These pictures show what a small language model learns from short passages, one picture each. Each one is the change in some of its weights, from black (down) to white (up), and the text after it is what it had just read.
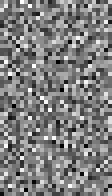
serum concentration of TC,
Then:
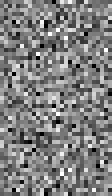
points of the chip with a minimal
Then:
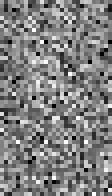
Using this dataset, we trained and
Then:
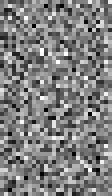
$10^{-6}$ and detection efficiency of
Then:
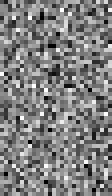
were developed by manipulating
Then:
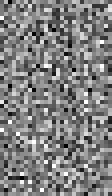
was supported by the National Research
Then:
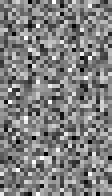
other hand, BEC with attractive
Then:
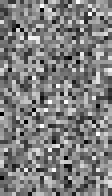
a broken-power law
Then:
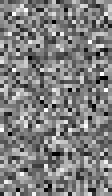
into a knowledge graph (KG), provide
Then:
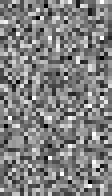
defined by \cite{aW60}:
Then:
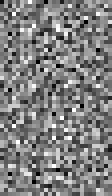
sketchy aedeagus
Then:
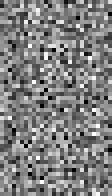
acceptance corrections and systematic errors
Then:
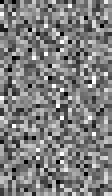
that improvement in functional capacity takes
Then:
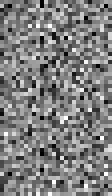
the inherent conformity in
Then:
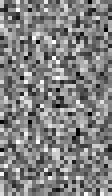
There are several hypotheses as to the
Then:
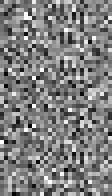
trajectory-based picture of the
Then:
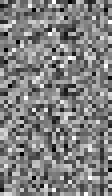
has motivated the use of
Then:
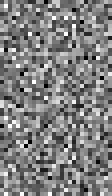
reprocessed host star light. These
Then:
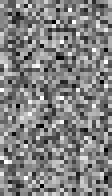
noise correlation time. It is worth
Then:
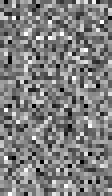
hosts; biting midges
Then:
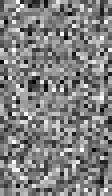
phytochemical analysis of selected
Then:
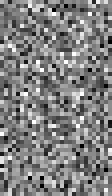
L.-S. Wang,
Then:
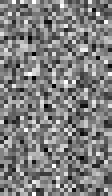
produces twin beams of polarization
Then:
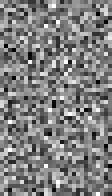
of the different visualization tools available in
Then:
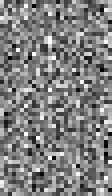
to our galaxy or not. There are
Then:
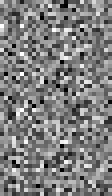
severities of powers of 2
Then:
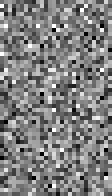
a local oscillator. Even if the
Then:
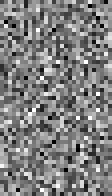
J})$. We are especially interested in
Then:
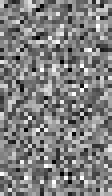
standard Kasner solution of general
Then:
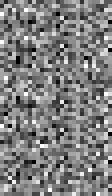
activities?", "Because of
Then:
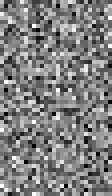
reserve, and they can issue
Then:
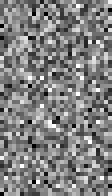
al.} to the left as compared to
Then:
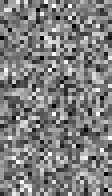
the annual period as desired.
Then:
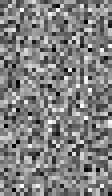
still significant. Almost 35\% of
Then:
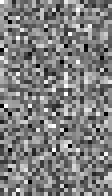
the underwater acoustics community) has
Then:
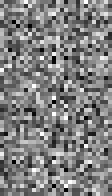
quality of treated wastewater in
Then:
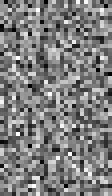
based on the four-quark model
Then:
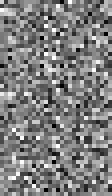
the manufacturing process only
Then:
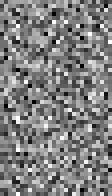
thick, color=blue!60]
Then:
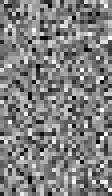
very dramatic turn when the
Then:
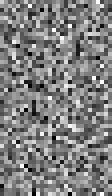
gateways, hiding complex cluster
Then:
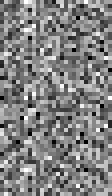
Telegraph, Travel
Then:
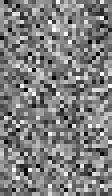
the desired sub-percent precision
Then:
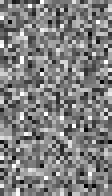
and does not become biased towards the
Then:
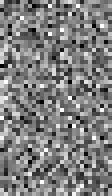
Thus, the ways teachers use to correct
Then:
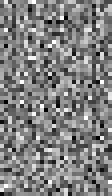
follows: > 1. If the element of
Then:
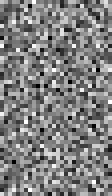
tertiary institutions in
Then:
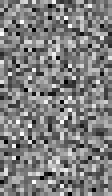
capita infection per unit time and
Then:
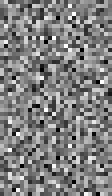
made in the absence of an a
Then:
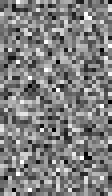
led to believe that this is
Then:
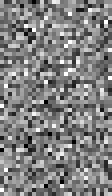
function zeros is just the
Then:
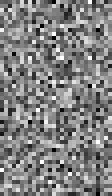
Will Detmold.
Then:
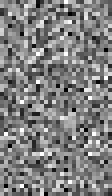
recipe except for omission of
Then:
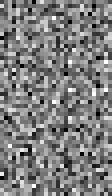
Let $\tau_\infty$ be the
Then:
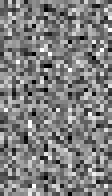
\lambda \pm \frac \Omega {
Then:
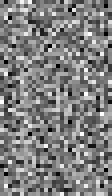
from Sigma-Aldrich
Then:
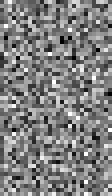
respectively show graphs that produce linearly
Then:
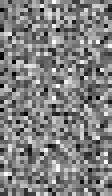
the finite mass correction and the wave function
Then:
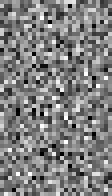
gender equity in education in
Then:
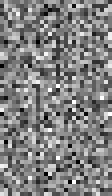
We find an optimal fit at both small and
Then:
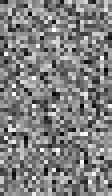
the LO (dashed-dotted
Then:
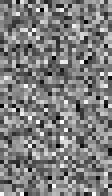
activities is practiced in leisure
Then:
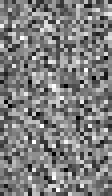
and tools for building application software - allow
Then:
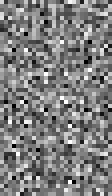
achieved for three different combinations of
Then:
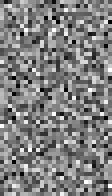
factors that are interconnected in terms
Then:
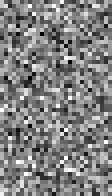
learning gaps, achieving required skills,
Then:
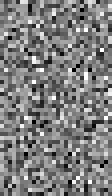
well as in humans with enduring
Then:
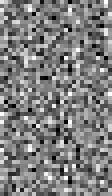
of Aeroacoustics and
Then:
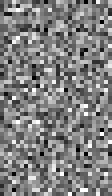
hot hole and hot electron
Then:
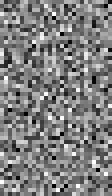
operators, we have that provided that
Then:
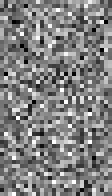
clock domain, simplifying routing
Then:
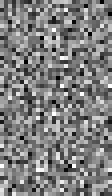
a significant relationship between the leadership
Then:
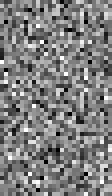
impurity model (the well-known
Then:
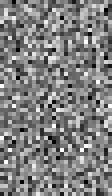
interaction. In fact, the HFI
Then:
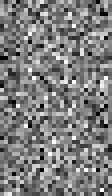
a time-dependent harmonic
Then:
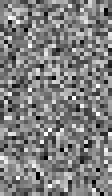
nearly bound. We do not find any
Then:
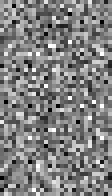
In Section \ref{QZE},
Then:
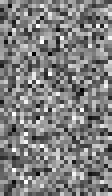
\section{Introduction} A
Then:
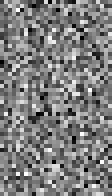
even more pronounced for the
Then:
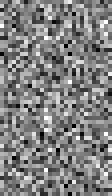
assumptions about the data's underlying
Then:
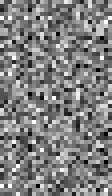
UG & PG students. He has
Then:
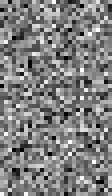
the covariance it is necessary to
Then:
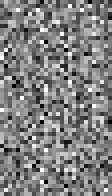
whole range of environmental goods and
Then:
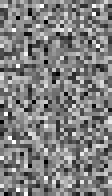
A1, the rest of the samples were
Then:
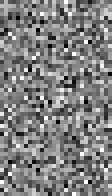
radar and communication functionality,
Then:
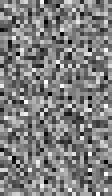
focusing on a physics-based treatment
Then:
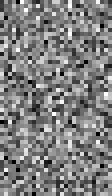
with references. Nearly all of
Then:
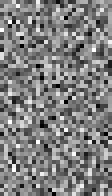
various channels in order to reach people
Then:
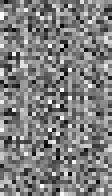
and schema) that may be applied to
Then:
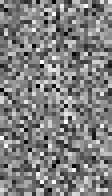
an unbiased and efficient estimator of
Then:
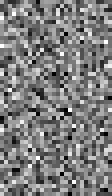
based on [11]. From now on we
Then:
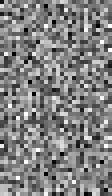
provided the original relaxation spectra are
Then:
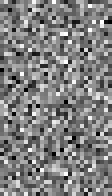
will provide further interdisciplinary input
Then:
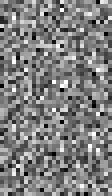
approach remains sufficiently productive to obtain
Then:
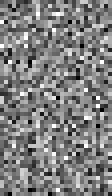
and representation. Ultimately, this
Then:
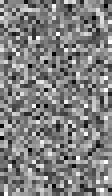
SPI are generated and analyzed. The
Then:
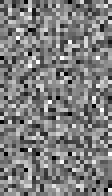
did not find significant correlations between this
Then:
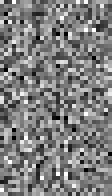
and George Mylonas
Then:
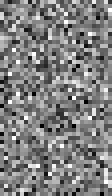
to carry out SSA in wide
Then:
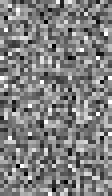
17 Vacation trip (5 days
